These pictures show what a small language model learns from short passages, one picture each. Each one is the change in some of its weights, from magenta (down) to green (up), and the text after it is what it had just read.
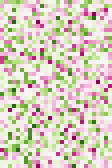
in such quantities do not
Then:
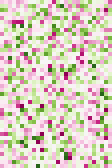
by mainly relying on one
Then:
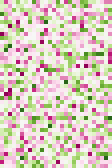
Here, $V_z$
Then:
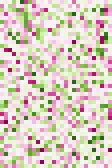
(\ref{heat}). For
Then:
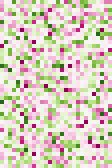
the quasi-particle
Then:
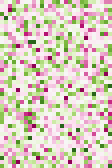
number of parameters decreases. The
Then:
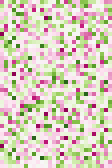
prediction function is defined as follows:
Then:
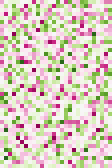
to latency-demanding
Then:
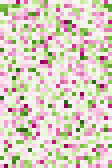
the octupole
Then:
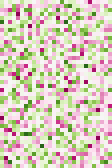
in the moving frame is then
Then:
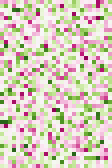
particular bank and row,
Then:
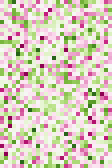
remain open for same time as
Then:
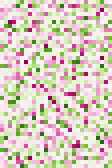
mostly hidden in our
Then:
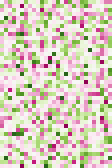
model by different groups and produced
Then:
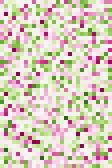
to the surface treatment.
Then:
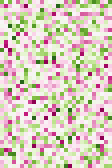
we rescale $\log {\bf
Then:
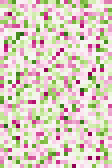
training and testing. To
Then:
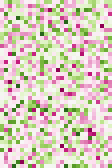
| Singapore |
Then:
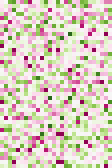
over a wide range of
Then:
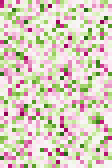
number, current speed, and
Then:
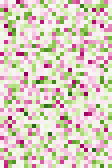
boxes on row
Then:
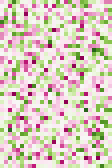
stationary production of
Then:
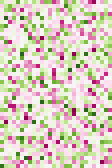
\end{equation} We will
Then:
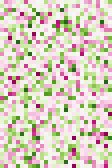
scalar increases considerably in
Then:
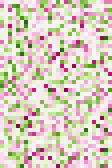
states that the goal of any
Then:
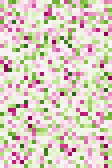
locates at $K
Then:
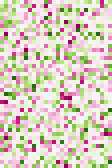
inclusion of a clover term
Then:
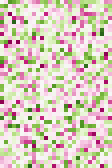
ppb. Figure 3
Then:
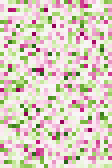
(the largest step is
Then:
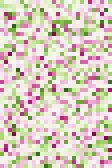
precisely the regime
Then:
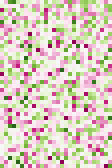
shape of the parameter space of
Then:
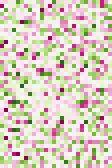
plate has its own
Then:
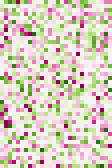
be reached from $v$
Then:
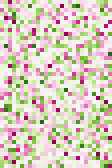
is, the more the number of terms
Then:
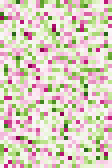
2D criticality. For
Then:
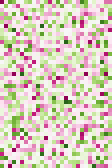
of systems, monitoring
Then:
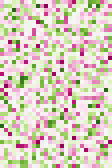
classification results are
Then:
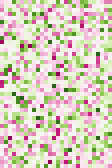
the incompleteness of the
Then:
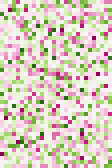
number but this would be determined with
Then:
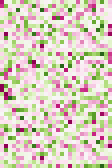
and $h\approx
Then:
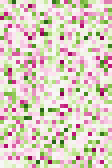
sample exhibits more
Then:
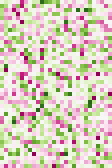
in this way. Our main
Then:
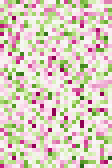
scattering amplitude of
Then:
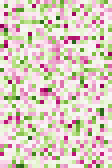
Because Q-Score
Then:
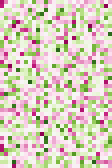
corrections to scaling.
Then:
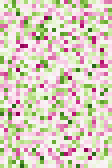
active core cannot be
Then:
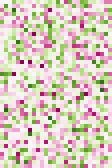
a valuable framework for
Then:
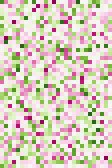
paragraph). This paper is
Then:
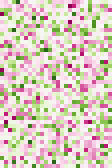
sample, we searched for
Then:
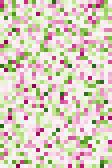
estimate $\theta_{k}$ to
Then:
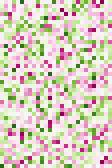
\end{array} \ee
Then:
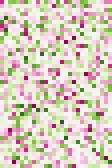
or from the computation of the first
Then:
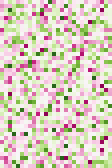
on equal footing,
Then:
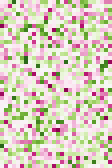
interpretation of the parameters.
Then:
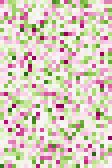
for the natural
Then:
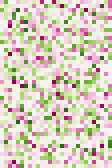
The crystalline
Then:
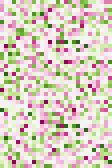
the sum of the cross sections for
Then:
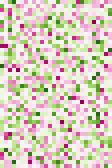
nutation forcing. The
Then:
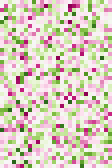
several factors, including
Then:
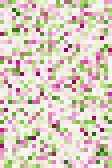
presence of at least two
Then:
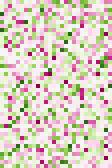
mass shift effects are clearly
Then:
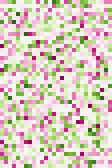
matching code patterns and
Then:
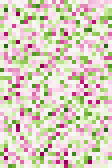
DOA estimates versus
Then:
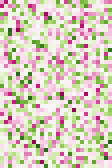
multiple velocity components to be
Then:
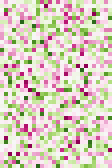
the depth profiles of
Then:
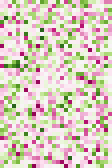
thermodynamic quantities or
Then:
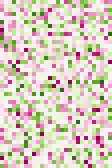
the $\bar a_i$ of
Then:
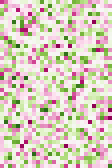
fixes the next
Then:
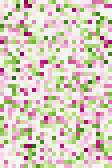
concentrate on
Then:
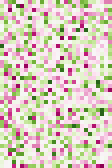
factor $B$ in the
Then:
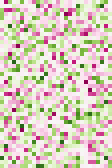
irrepresentable condition
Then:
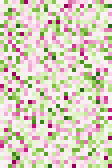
method, and the geometry
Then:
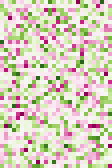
ADI, the autism
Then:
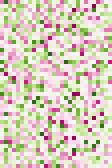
the CASTEP
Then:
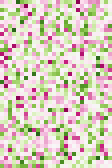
diamagnetic current is
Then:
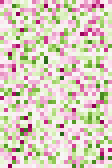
%Type =
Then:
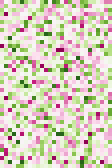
there are bright and dark
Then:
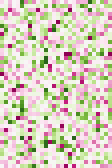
= 0$, we end up with
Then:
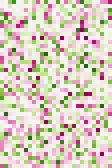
absorption (which would
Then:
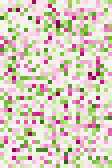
address the ideal
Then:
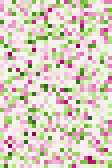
the update have been proposed
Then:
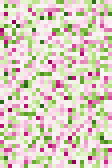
$\displaystyle \ \
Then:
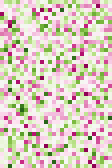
polymorphism can be well
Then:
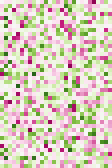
\alpha} \sim 2\times
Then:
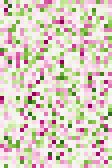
coefficients for binary
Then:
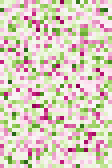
macroscopic expected
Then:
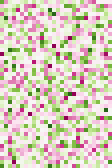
able therefore to write
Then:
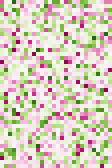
also performed a Gaussian
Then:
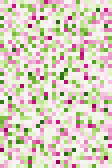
neutral and ionic
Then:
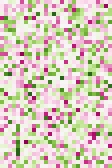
accelerated sources.
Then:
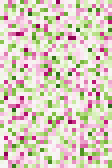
stmt; stmt 5
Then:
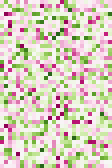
TB and EB correlations
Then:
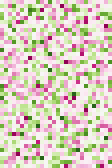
therefore IC emission is not the
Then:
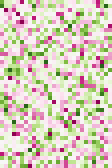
as a ``natural
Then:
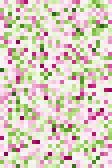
NLR sizes derived
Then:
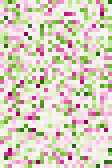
intense R&D phase.
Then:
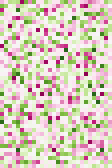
2010). With the new
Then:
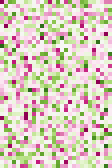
of words in a
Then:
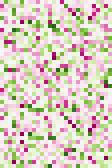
0.05 denoted as the
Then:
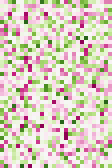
deformations we consider,
